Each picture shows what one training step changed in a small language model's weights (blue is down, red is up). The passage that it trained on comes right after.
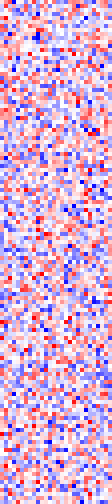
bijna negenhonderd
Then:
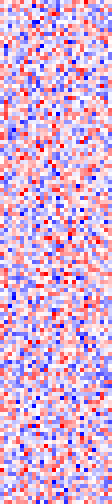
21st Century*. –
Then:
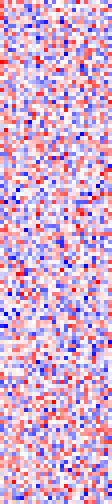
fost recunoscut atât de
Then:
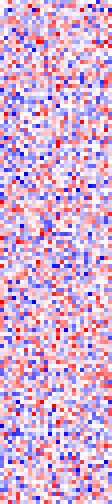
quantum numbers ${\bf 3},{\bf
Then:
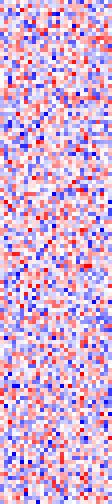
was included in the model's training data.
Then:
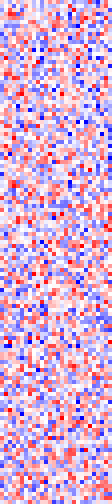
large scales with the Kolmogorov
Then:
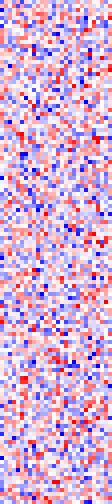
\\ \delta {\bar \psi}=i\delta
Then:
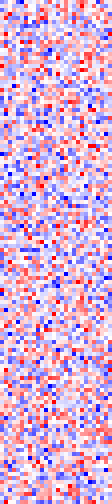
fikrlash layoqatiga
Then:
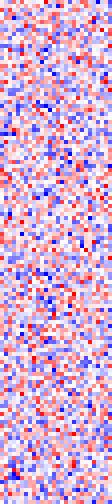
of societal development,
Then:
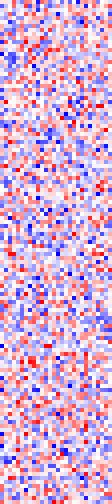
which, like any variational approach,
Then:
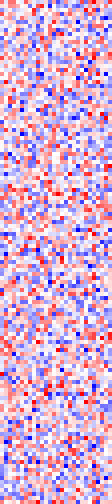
Internacional de Normalización
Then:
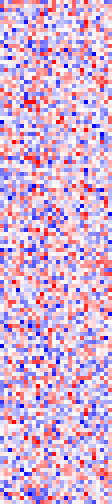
From the effective surface theory
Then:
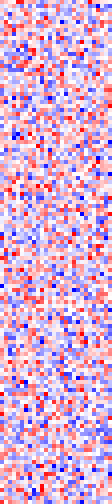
specialists. This article examines
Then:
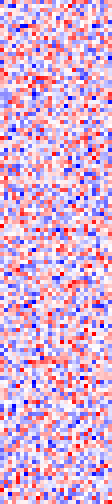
*Mushroom Sci.*–
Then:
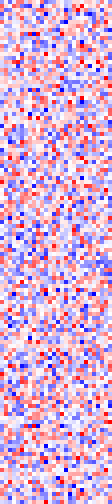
both 1 and 2-view-based
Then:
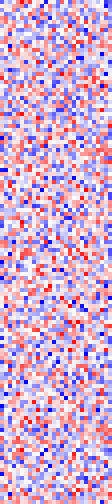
second it is fixed by the classical
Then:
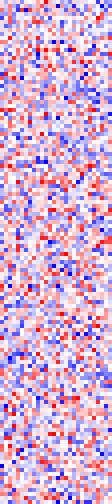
bo'lgan bilim sohalari,
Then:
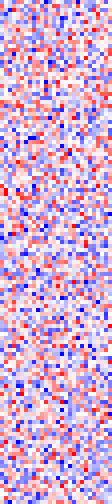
conclusion} For the first phase of the
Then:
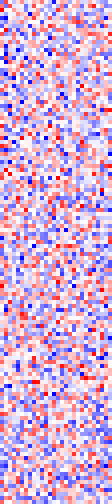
satu alasannya adalah
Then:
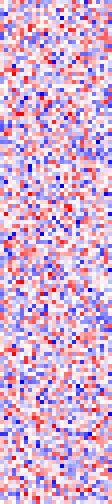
the influence of the variation of
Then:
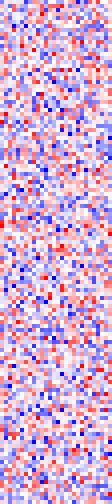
sandboxes. *World
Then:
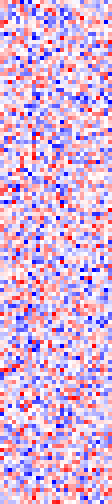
solution for $f(\ttr)$:
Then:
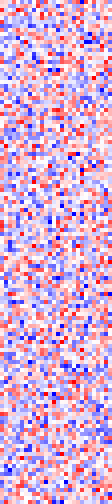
süredir var olan "dini
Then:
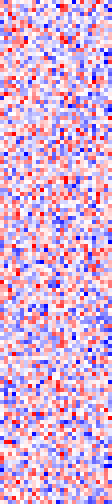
de energias produzidas no
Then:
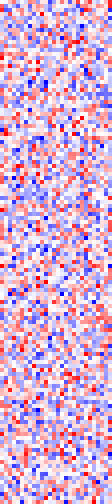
investigadores y dependan de
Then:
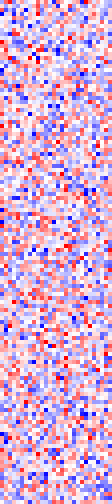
de confiança, venha a
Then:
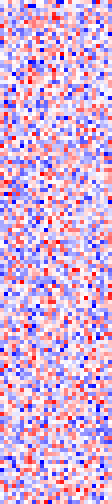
brainstorming sessions with
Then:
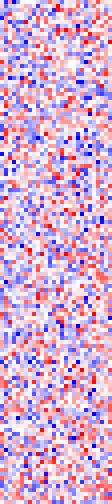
chiqarish erkinlashadigan
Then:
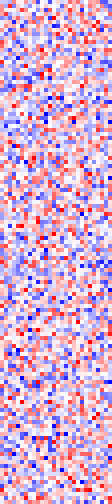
the overall metallicity. The data for
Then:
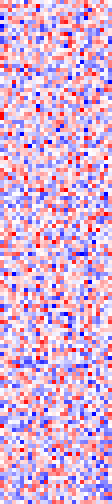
cuales su pervivencia se
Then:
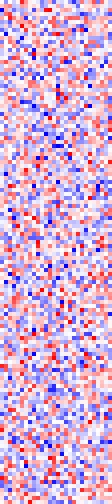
\ac{TT} approach. The
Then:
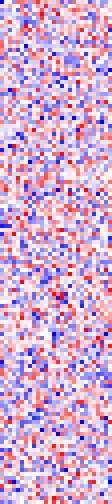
dimension less than two; \item
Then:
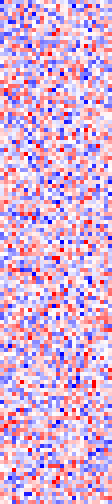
\jax implementation of the
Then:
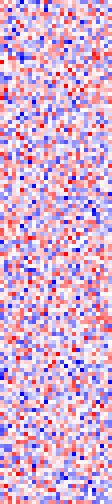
jihatdan shakllantiruvchi
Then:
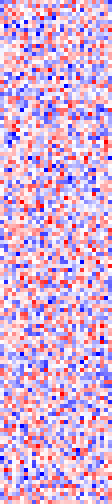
The catalog now closely
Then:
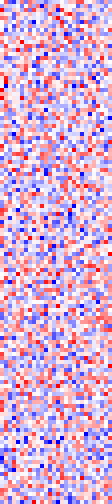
technical re-equipment and
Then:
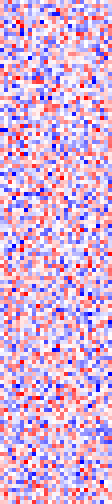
butun insoniyat manfaati
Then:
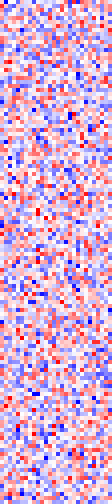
origins of these substructures.
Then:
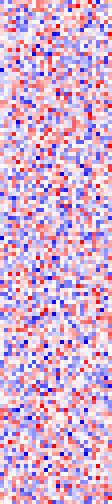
} \label{fig:rate}
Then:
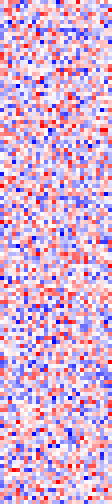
bille, $\theta$ est l'angle de
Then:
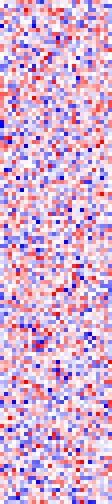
\end{figure} To complete our study
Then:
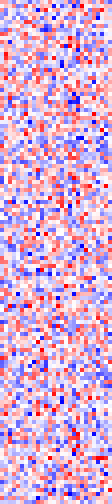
ham bolsheviklar
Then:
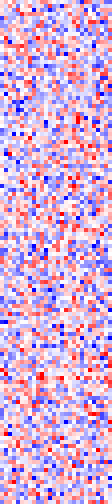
iqtisodiy xabarlar va
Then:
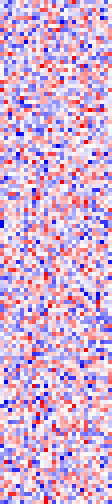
observables, i.e. $\{
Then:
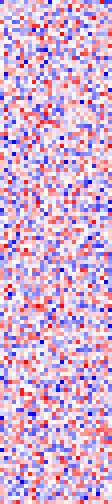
OF physical and health works
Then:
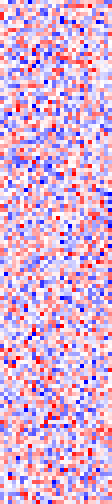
\ref{f5}. State of the
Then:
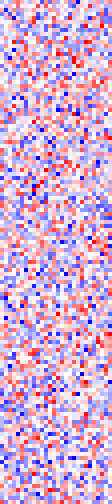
should be considered in the design of
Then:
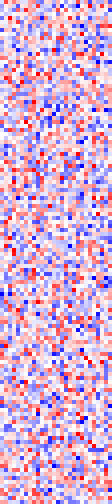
Eye specialist removes some
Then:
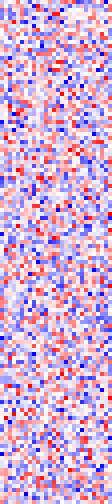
(b) the probability density on the first
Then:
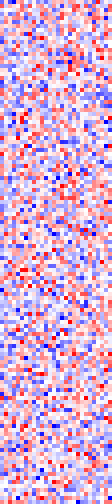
изделия и степень
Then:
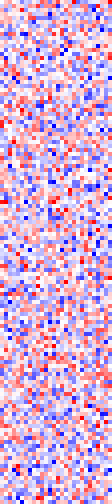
fazer uso de materiais que
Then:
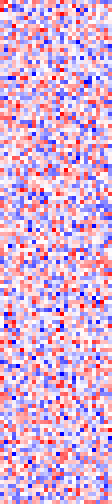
umgesetzt. Hierzu
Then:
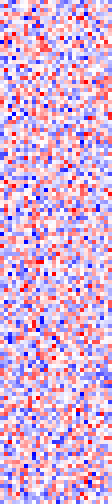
inputs specified in column 2
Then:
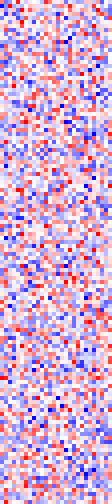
²⁸ «*Zeichen des
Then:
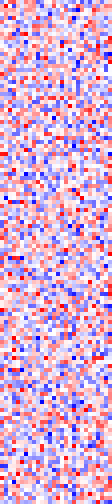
dimana setiap siswa
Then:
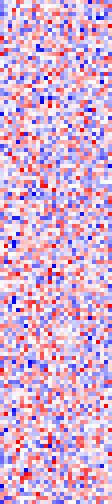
for dynamical horizons is in terms of
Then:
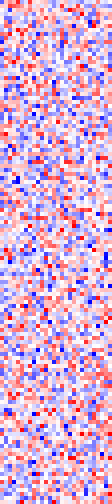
The authors state that they did not have
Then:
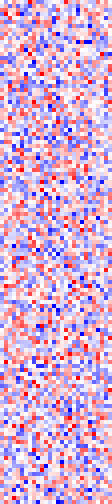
the matrix will lead in the continuum
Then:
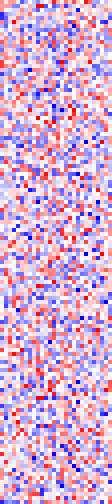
nas mulheres¹. O
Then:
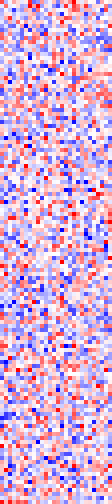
без отключения
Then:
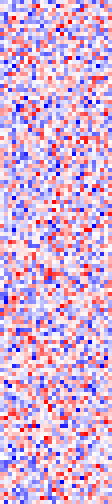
ed.). Pearson. 3. De
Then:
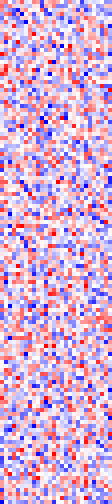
CRE fluxes, the
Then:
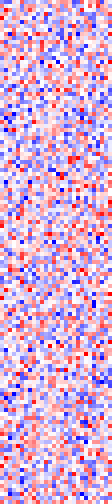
breeding and breeding work.
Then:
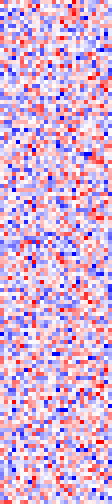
отверстий или высоте
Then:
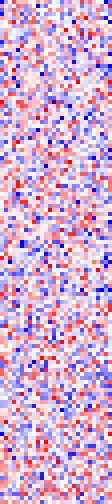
a good discriminator of the
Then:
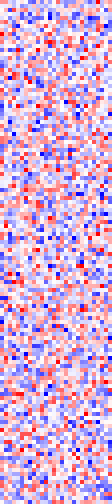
through the camera’s optical
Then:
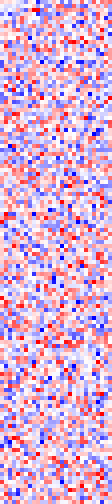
au processus d'inclusion. Le
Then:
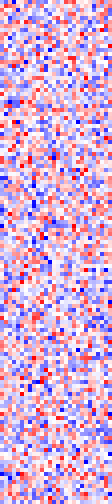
of the plasma cloud and the
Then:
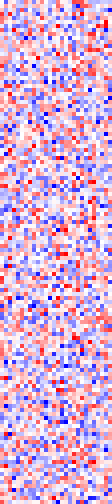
Uzoq o'tmishda
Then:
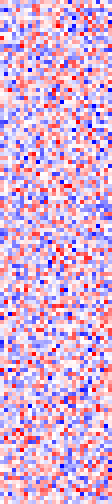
importance of medical tourism in the
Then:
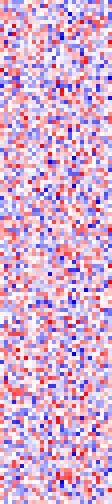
en alguno de los bordes
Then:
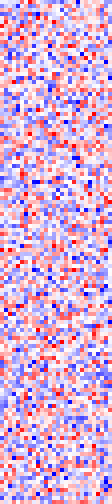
a monochromatic beam is
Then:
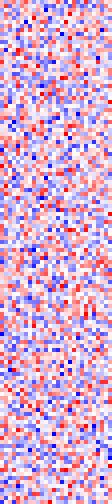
Inclusión", en donde
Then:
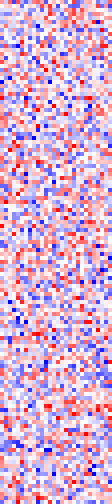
discurso argumentativo de L.,
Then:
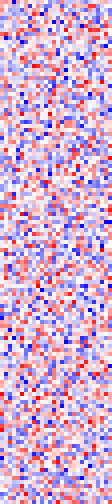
recruited participants using
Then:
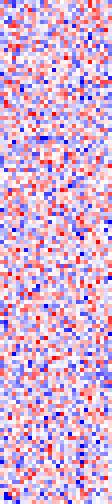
considera productos del automatismo
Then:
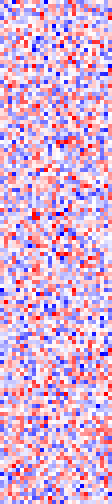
solved the Boltzmann equation
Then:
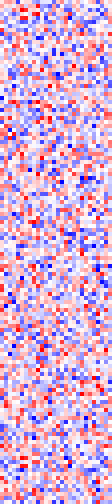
de atención, concentración y
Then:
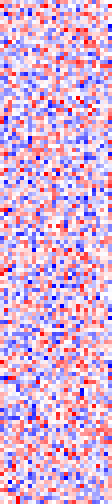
qilingan. Ertaklar
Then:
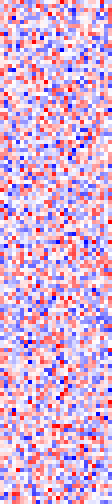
3610 trapianti [*non è
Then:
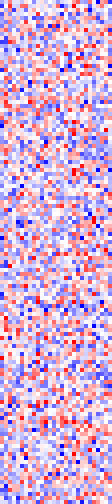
kompaniyalarida moliyaviy
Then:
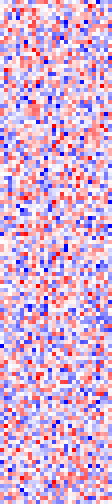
suffice for optimality, but this
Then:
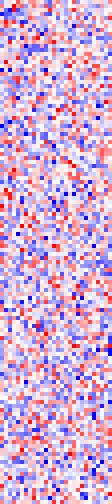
is shown that the polarization intensity
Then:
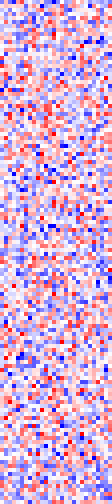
1+log slicing) and a gamma
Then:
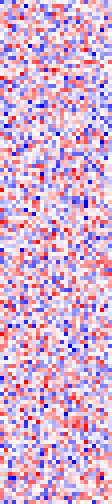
III, and V allows for
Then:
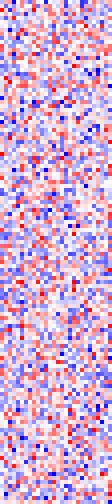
of the directly observed seed
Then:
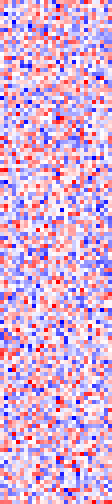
dokumentasi, kemudian
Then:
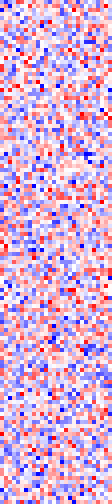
as well as two levels of adaptive
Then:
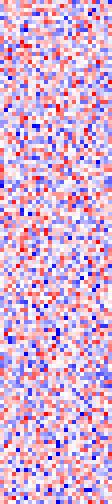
information can thus be encoded into
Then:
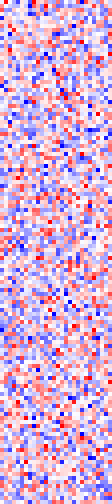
paragraphes 1^{er} et
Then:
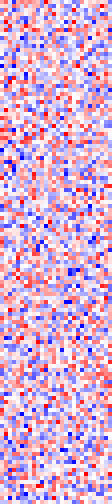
throughput greatly exceeds
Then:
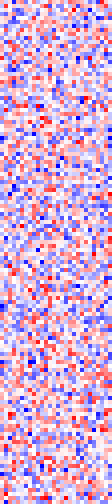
First Order Factorizing
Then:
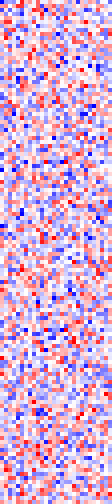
and absorbed by the hot
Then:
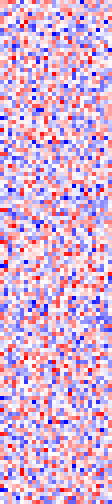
iletişimi teşvik
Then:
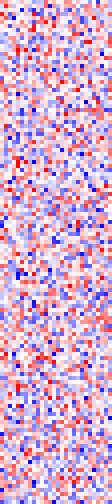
Science - Disponível em
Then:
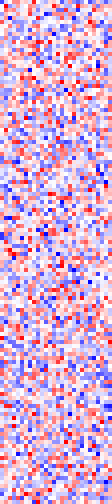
provides twice the magnetic phase,
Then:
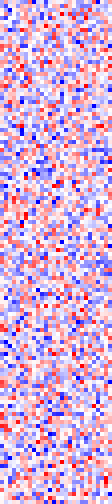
of Theoretical Physics,\\
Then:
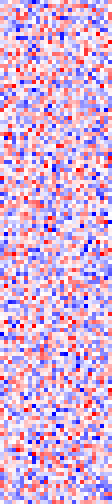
$h$ along the cylinder
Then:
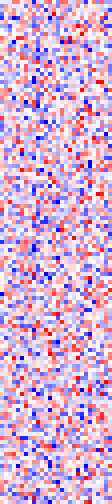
\infty \ . \end{eqnarray} We
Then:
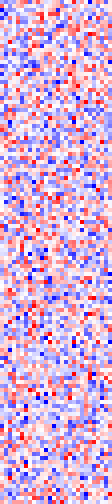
path integral using the CDT
